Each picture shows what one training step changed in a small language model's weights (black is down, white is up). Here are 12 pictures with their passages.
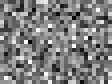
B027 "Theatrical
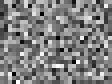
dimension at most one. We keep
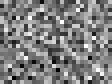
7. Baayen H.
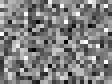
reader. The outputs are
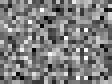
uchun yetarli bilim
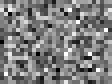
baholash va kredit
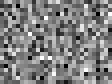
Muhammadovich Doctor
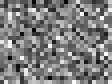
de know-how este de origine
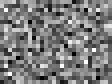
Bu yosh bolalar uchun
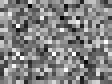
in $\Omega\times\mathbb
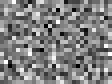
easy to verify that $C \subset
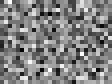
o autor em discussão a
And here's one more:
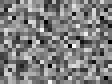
hukum kewarisan
